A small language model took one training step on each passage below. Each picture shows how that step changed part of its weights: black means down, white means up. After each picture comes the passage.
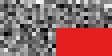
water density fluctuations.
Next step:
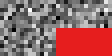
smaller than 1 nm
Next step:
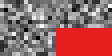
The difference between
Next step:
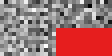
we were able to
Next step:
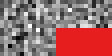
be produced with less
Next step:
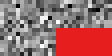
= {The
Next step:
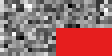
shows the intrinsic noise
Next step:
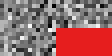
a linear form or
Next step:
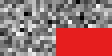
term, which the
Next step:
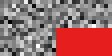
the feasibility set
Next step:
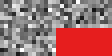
information available on the
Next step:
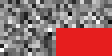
\\ Max Planck Institute
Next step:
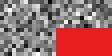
the director
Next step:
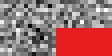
from the theory of
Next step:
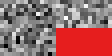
whose value can be
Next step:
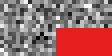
present work is
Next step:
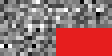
high-energy cosmic
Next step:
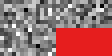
typical thermal momenta,
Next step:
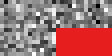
distributions, considering both
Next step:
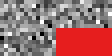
by the introduction
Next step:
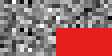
I data for four
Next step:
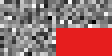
drawing the experimental
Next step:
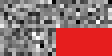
explore the design of
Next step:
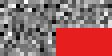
local halfwidth
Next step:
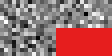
measured SM parameters as
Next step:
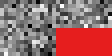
definition of the couplings
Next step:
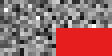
the Higgs field corresponding
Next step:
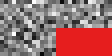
interplay between
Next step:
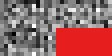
and those of others
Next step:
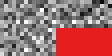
used in two
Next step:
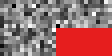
strongly reduced, so
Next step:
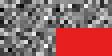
\BibitemOpen \bibfield
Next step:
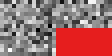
intersection of theory
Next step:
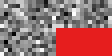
function that generates
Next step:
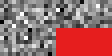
described within nuclear energy
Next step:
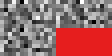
FT spectra are
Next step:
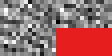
is set so that
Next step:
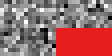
for details.
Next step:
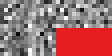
leading to opposite sign
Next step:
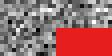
to be reasonable from
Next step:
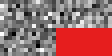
readout electronics
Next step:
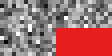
canonical Poisson structure,
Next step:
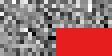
approach is the fact
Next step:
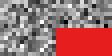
$X'$ gives
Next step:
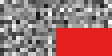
notational simplicity it
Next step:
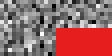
the broadband spectrum
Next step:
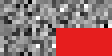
corresponding values of
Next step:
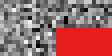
be conformally
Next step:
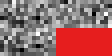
communication rates but
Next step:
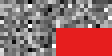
& Application identification
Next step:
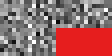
number of thick disk
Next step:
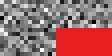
the fact that the
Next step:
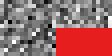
symmetry. We calculate
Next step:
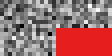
of the mean stellar
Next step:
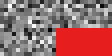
a long range
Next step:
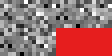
are shown in
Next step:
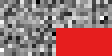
potential of the form
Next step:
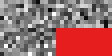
as follows:
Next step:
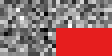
all patients.
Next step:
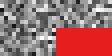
the torques from
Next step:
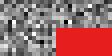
the stationary analog of
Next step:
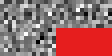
the surface integrals over
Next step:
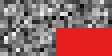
to lower temperatures and
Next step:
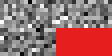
normalization with factor
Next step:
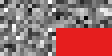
fixed and random effects
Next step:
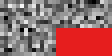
temperature $T$
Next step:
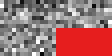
on the torus
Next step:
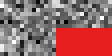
\item We consider
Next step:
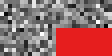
note that the
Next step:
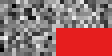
is given as the
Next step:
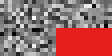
where $d$
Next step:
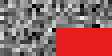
rotated shear prior
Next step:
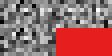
and short dashed
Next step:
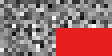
the axis of the
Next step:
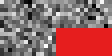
\geq x
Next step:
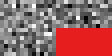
angle ($\theta
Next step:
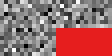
information takes up the
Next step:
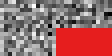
of the yield stress
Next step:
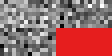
we compare the
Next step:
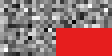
Rights of
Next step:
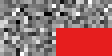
analysis. This has
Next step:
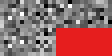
how users evaluate each
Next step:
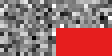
formalism can also be
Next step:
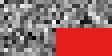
two states $\{\vert
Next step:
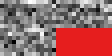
metallicity gradient relation
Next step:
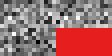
inclusive and
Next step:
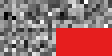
point, the mathematical
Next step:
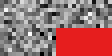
proposing an order
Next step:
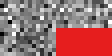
no positive integers
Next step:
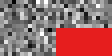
were filtered with
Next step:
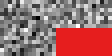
Hamiltonian hopping parameter
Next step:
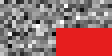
the MCP
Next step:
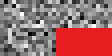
the lack of a
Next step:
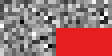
overhead and implementation
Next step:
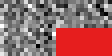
can be present.
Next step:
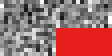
conic representation of
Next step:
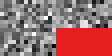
signal to be experimentally
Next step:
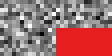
magnetic field, while
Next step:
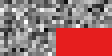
for experimental applications,
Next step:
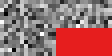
to serialize
